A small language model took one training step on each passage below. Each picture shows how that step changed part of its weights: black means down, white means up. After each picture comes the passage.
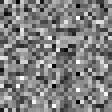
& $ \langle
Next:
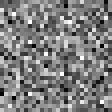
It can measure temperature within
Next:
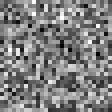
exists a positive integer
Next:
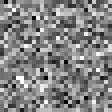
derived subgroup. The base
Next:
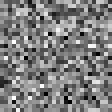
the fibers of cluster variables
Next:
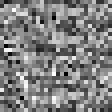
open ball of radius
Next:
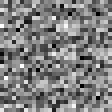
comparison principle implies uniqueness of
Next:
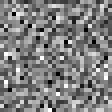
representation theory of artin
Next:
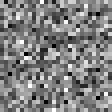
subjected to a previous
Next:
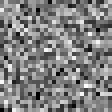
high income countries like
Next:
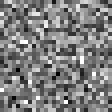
elastic and delayed failure
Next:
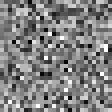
the potential to guide
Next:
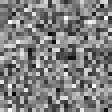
and the rival
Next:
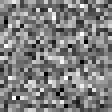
In such case relative
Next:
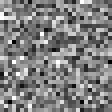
given by the expression:
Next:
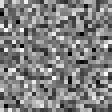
Geological Service of
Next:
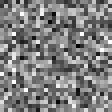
boundary conditions by assigning
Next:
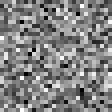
head. The action plan
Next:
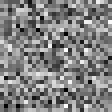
the discriminant of
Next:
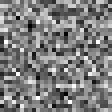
of the proposed confidence
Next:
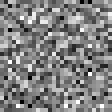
level as well as in
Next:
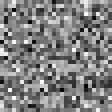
research. Since full consensus
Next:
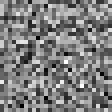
model to predict the
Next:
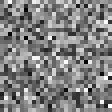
\gamma \in
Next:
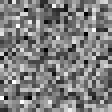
Press. \bibitem
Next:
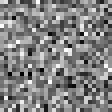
and imputed
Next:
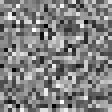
gives a sequence of finite
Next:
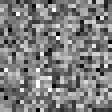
this research were shared directly
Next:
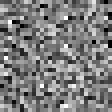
% injector needle
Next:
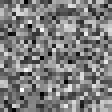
potential intrusions.
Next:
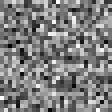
numerically and analytically
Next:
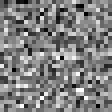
et al. from
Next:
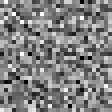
study in positional
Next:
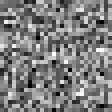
said to be of
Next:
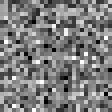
which better describes the
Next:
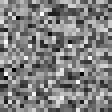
for the sample M17
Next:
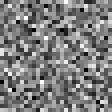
natural torus action,
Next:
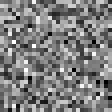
of wear deviation values
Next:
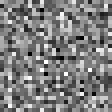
is not a morphic
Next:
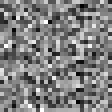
Multiplier In
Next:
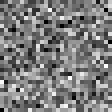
as reinforcement
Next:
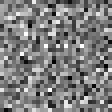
and flavonoids
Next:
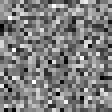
procedure, we consider the
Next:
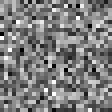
subsets of $\partial
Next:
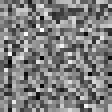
the two groups are
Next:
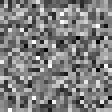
various farming innovation
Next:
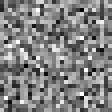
not and why" but
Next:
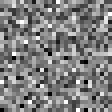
metrical grid.
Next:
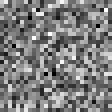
space for a local model
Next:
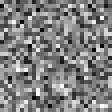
shortly. The
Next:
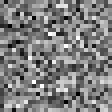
denote the exact and discrete
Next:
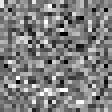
the DPRD's
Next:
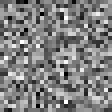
evolving contour from
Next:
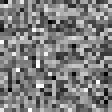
Reserve is located in
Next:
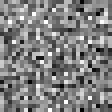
is often used as a
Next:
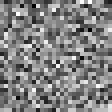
this age group.
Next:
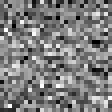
organic polymers
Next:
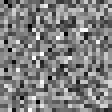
be linked to the project
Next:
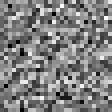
and a Lie algebra homomorphism
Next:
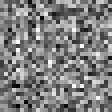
the equation obtained from
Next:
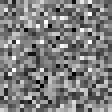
case flows. -
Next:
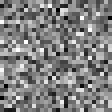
Pangan dan
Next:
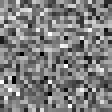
in individuals especially children and
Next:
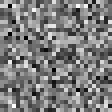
\qquad \qquad
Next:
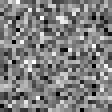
random seed also ensures each
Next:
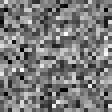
single RF chain at
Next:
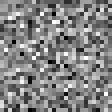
and their families? -
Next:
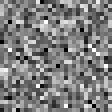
potato samples and
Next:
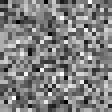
and bluer than
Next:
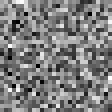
paper targets a
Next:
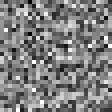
the very essence of
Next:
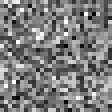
blade, indicating
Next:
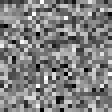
voltage waveform. An
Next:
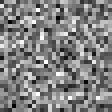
almost complex structure on
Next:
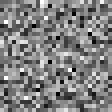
crystalline structure.
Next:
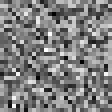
of a free group
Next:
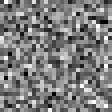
particularly helpful in
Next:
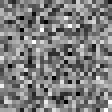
as the root node,
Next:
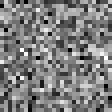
transitions can be
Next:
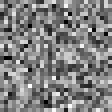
sharp images to be
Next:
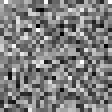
in a vehicular
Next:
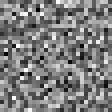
used for regression problems.
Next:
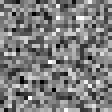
gamification and
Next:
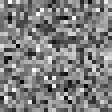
of both cities throughout
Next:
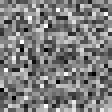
isotropic curvature}
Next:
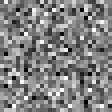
that if h and k
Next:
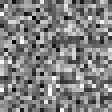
matrix scheme was introduced.
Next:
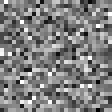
behavior. This group of
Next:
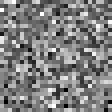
the Local Government
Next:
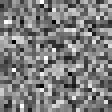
weight of function is
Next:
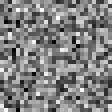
The authors declare that
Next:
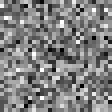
and $\dl$ give
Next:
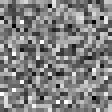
3 parameters differ by
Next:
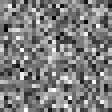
return to Step
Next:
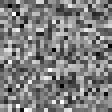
duality gap is
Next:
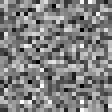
study. D. Study
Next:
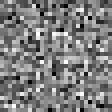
is considered with respect to
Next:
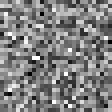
(or weak band)
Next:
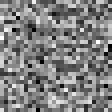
of vegetative
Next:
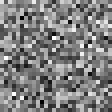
then: \pg
